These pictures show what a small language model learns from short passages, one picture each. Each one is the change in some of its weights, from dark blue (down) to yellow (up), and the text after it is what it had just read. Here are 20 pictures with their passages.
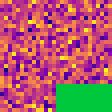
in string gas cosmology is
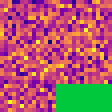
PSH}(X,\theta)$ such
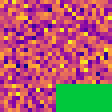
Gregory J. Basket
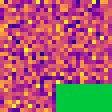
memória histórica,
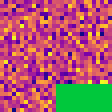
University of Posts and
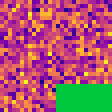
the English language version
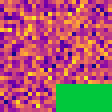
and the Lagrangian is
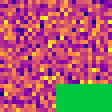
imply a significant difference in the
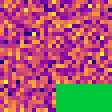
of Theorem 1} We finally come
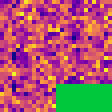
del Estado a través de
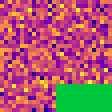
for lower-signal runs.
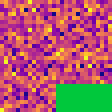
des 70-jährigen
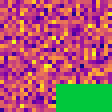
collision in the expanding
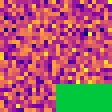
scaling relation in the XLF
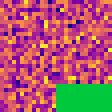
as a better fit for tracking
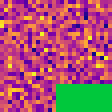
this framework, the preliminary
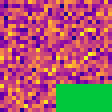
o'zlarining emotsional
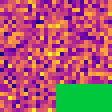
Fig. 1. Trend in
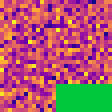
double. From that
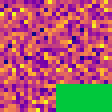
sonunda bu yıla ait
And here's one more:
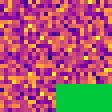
the relative importance of individual weight
